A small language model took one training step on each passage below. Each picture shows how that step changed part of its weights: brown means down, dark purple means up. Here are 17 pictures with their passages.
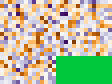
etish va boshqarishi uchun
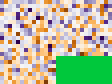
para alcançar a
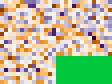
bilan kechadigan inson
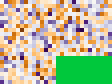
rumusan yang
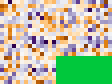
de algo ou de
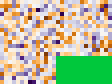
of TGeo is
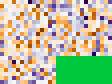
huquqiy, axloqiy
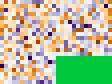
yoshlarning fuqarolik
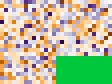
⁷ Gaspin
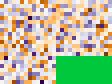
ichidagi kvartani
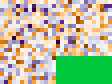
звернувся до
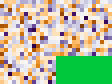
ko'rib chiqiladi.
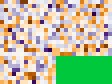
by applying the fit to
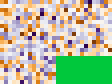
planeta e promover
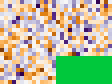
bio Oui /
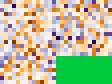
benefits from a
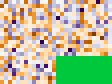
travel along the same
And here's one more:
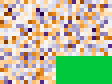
consider the slow growth regime where
